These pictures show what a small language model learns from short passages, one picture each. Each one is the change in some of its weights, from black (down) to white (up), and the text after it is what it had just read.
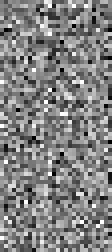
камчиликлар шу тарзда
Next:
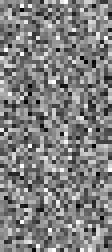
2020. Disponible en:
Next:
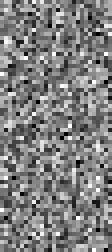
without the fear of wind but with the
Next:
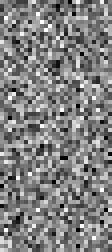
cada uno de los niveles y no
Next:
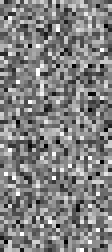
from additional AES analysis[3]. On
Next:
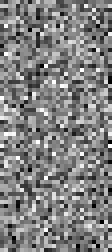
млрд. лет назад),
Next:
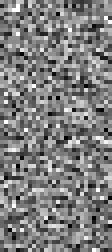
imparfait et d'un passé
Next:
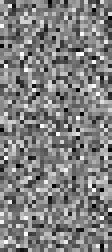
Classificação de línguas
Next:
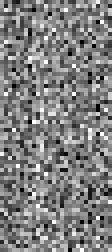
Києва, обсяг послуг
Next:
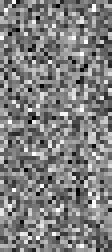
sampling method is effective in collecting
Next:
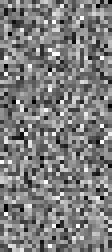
Isotope correction at MS2
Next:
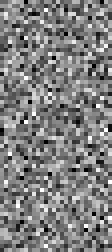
on olla üha kaasavam.
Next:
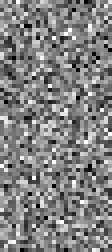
import qiladi. Xulosa.
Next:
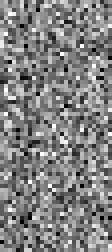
Education Technology, Vol.
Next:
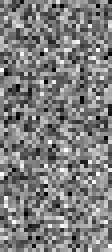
as if he is sick. - He
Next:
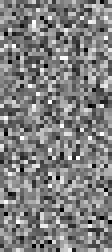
between governance arrangements and the
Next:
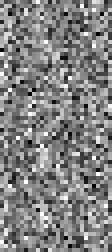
como os textos literários, ao
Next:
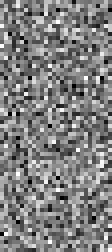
and solutions, etc. Hair:
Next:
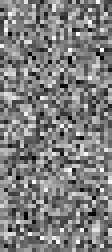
licensed under Creative Commons
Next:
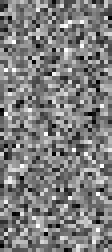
policistik tuxumdon
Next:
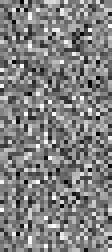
va jarayonlarning holatiga va davr
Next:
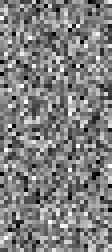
with suspicion and severity. Anna
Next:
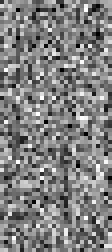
year period, and underwent parotid
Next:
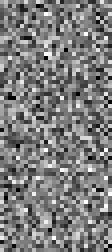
hamma narsadan ustun
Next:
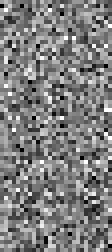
O. V. *Pedahohika
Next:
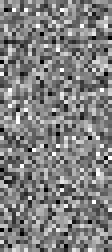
bo'yicha minimal saviyaga
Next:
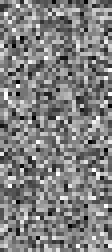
cadmio correspondiente a
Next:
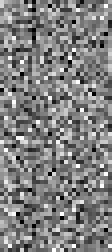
[Відео]. ВУМ online.
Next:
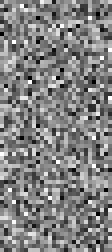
по юридическим наукам
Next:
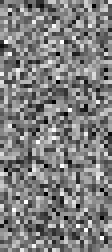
of freshwater supply is going
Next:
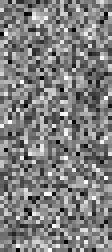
obtain primary data, a standardized
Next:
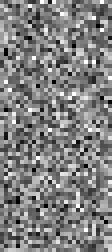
a hipnose reduz 50% o
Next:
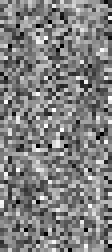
of f 250.—; gaat men
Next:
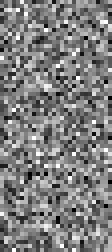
engine with a crosshead trunk
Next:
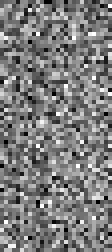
FAHRRAD ZUR
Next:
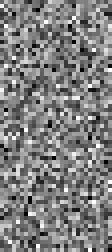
science and culture, the “Theory
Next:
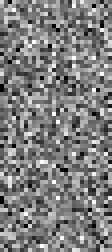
the Poisson’s ratio of the
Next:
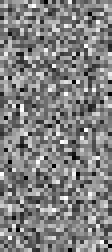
Efficiency 3.67 Pleasant
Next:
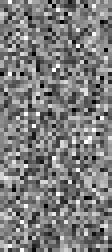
A classical example for use of prepregs
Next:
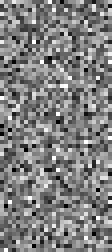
и функциональному
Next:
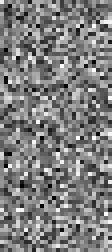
no more use because the results are not
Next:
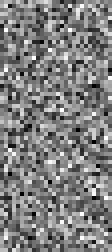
V.D. developed and designed the
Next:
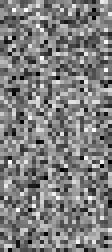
of [1] by Bansal et al.
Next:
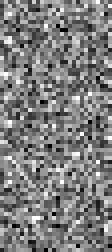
in the moment when this document is
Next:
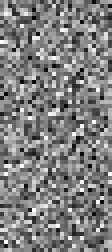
проведено исследование
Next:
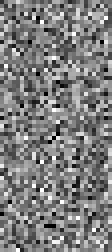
of experiments (which was six in
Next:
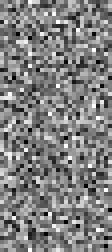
1999 foi criada a Agência
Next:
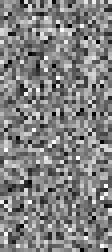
al., 2018; Feizizadeh et
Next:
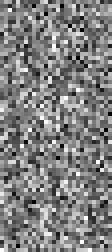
la estructura social debido a los
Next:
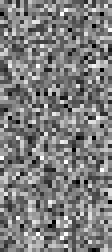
but also a mismatch between standardized
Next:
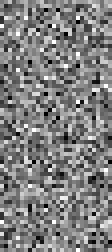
measured for each tree using the formula
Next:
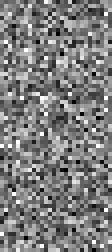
planos de negócios em
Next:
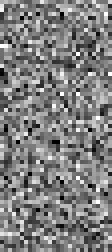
Our results have shown how, nor the
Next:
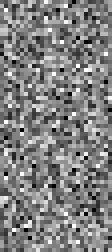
sound count and least scores of
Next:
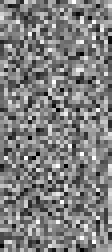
-42.3 dBc with the
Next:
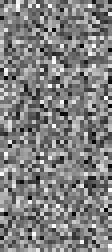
the Microbiology area at
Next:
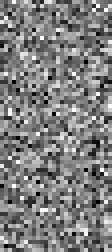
translator to recapture this prevailing
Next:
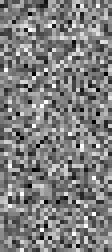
sugerimos modificar tanto la
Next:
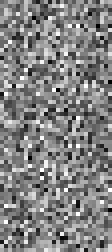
Security and Defence*, 21
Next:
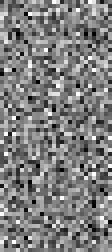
unispina* i- *Cossus
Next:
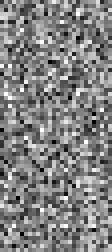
Health Authority, Benue
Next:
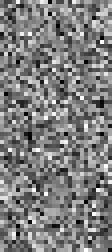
ham aynan qishloq joylarida
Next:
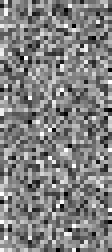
va tasviriy faoliyat va
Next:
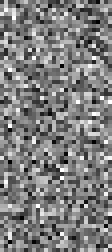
Zusammenhänge. Das
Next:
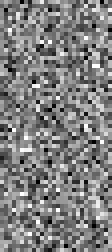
shows Update Time per GPU
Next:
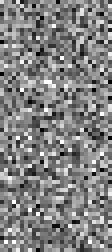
Sandra Almeida Costa Gomes
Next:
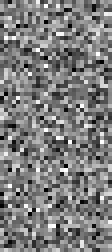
spectroscopy at weekly
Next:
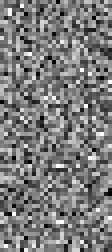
MODELI: SHARQ VA
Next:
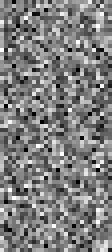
mavjud bo'lib, biri
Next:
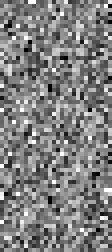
the digital ecosystem for both
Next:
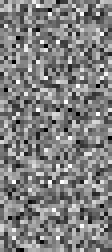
un intervento di aiuto.
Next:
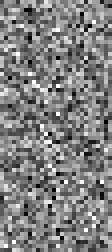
Düngerkörner 250
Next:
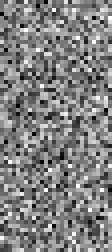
emancipation, even when women
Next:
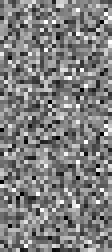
raros casos chegou-se à
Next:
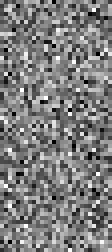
worden aan het verzorgen
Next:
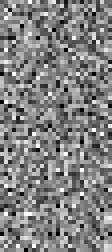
últimas décadas,
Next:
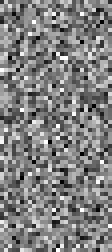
should be readily isolated so that no
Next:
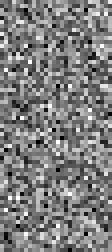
items des divers construits du
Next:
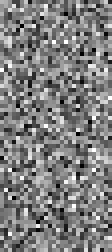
the sample collection which is shown in Table
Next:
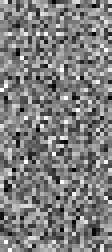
the Khorezmshah state at that
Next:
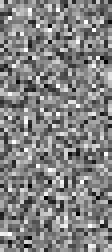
Since the integrals in (9)
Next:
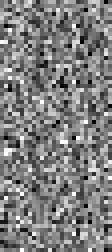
and efficacy of pharmaceuticals
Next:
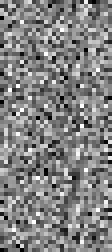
idea misma. Este proceso
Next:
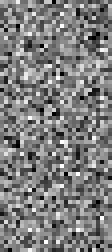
and/or adaptation genes that
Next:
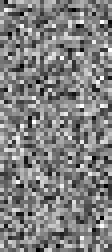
оліях. В роботі
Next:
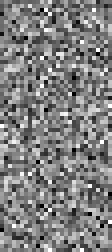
даже Адамовича!
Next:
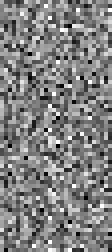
і заборон, які
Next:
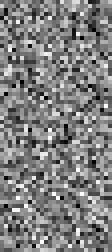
reduction, based on a practical observational
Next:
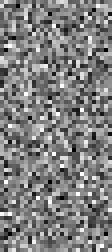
frequency ω and a fast motion
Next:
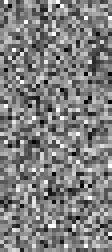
strain Virulence factors (if
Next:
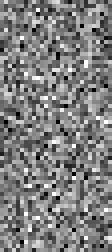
extraction rate, and the mixing process
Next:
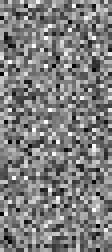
unsur emas, balki
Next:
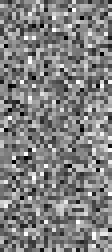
проанализирован роман
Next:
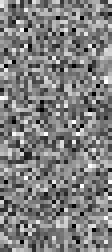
VMs). While in this subsection
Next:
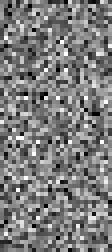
not be appropriate to assume the
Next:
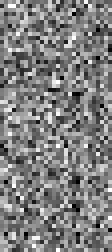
An infinite meta-material
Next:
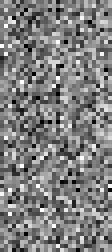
cuerpo de la mujer. En
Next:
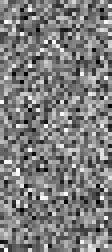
to advise the MEDINA
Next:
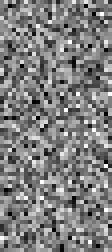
three nested grid windows with
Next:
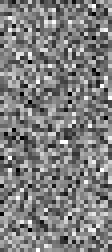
lo expuesto que considero que el problema
